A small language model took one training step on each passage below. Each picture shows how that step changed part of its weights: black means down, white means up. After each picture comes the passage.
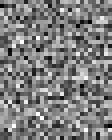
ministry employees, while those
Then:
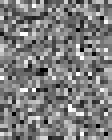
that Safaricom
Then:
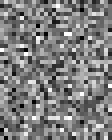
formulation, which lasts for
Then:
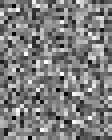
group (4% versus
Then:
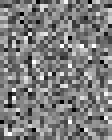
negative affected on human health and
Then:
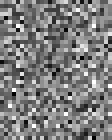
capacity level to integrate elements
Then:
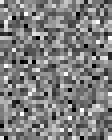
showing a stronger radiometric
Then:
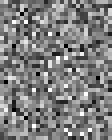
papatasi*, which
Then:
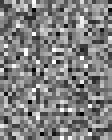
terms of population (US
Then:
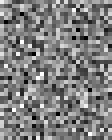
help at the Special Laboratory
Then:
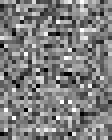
norms that have negative impacts on
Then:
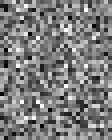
consideration of climate change issues.
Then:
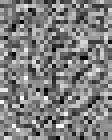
well as in Asian
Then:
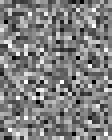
project have to be made using
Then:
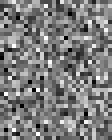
turbidity. Total suspended
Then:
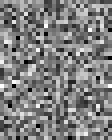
Hydrogen share the same
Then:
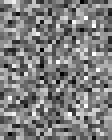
findings of this study can be
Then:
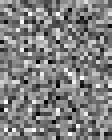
report presents a reproducible framework
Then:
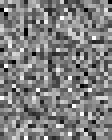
Test specimens are selected to produce
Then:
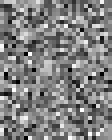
Sciences of Ukraine Heroiv
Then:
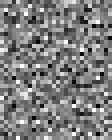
Therapy Education Current education
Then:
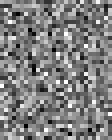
gland conditions with more than
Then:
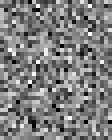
of more than 95% is
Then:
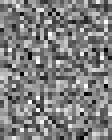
application of the suspension obtained
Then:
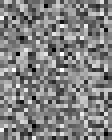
the EU, the US,
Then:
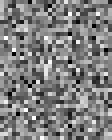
as a Tool of
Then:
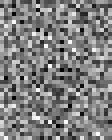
and "G" the highest
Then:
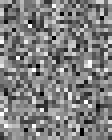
Jews because of the
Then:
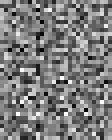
of the three CH₂S
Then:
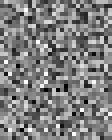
novel, the set of characters
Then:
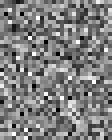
subtract from or adjust the
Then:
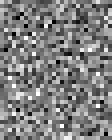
empty category which
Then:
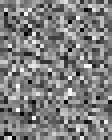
Compound 2 : When
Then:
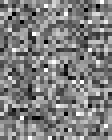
“kawawa yung
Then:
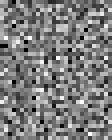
in the traces of the
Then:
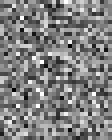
advances, considerable variation still
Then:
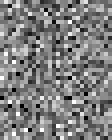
typically is between one and a
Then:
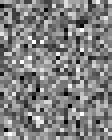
humiliation before their
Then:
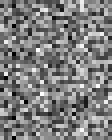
on the contents, methods,
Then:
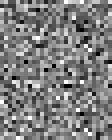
because workers in skilled regions
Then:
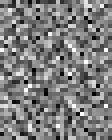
with the probe tips
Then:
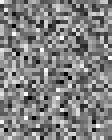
stones are the most common
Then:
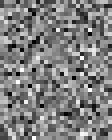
time of last clearance.
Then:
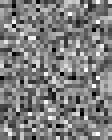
and segmentation Amine
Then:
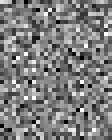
are separated by their arguments
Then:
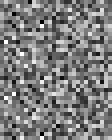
study of the effectiveness of
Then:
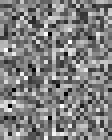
West Bengal &
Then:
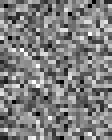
provider. Fig. 3.
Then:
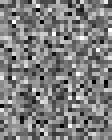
of heavy metals were found in
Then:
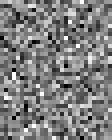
partnerships involving users and
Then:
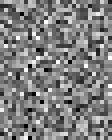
transport appraisal practice
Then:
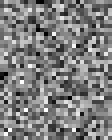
For clarity, the
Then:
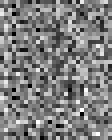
and comparison of different methods to
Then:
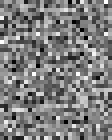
the provision of healthcare and its
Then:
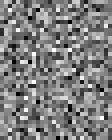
is identical with the
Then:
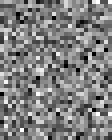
coagulation problems,
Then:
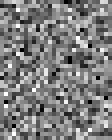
age, duration of surgery and
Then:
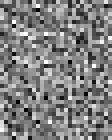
of margarine in
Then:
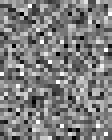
optimum therapeutic activity. Most
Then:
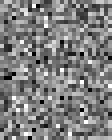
*Am J Emerg
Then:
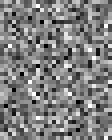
was followed up for 2
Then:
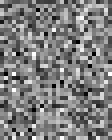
between plants. Recommended
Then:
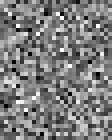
obtain indicators for the teacher and
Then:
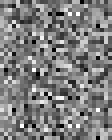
while the inhibitory zone was
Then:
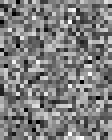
notable scarcity of
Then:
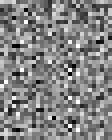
Extremes Lab
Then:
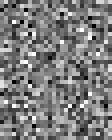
- Reistenberg
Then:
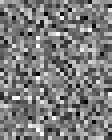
obtain the fixed point theorems
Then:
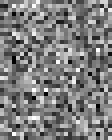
presence of foramen
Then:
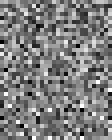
But this happens much
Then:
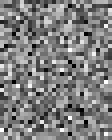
a publicly available schema
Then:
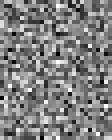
considered only a uniform distribution of
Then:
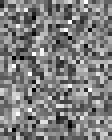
secondary students is average. Table
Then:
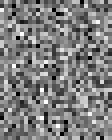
and normalized by the length
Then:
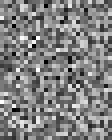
the Tourism Research Group member
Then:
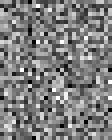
of the society they find
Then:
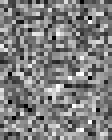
that it would undergo a
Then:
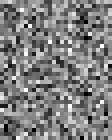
Publication List The papers
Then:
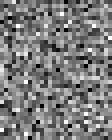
decision making in support of the
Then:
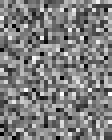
the most promising approaches in plant
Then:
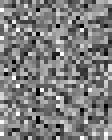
3 and Fig. 4.
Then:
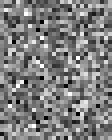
The volume and information captured
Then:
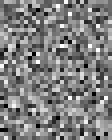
fu A. wood
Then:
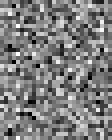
97 scores. According to
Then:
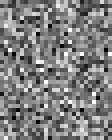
where there are no fines
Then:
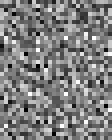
of the thermal spikes
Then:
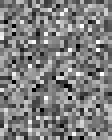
THD of load current
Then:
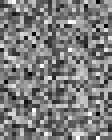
phenomenological approach was employed.
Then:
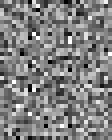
of birth? *
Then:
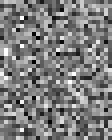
models, proprietary systems
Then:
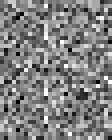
CONFLICT OF
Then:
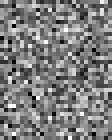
forced degradation products of
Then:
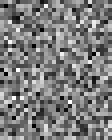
requested. If the current
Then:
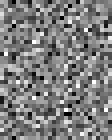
in Norway was revealed that
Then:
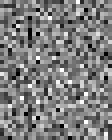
into subclasses of
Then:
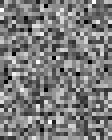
the study. Inclusion
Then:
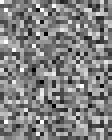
IDs were used for most
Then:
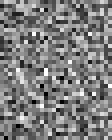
active compounds for the creation of
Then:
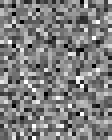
and radiotracking.
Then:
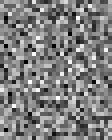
table below. Variation
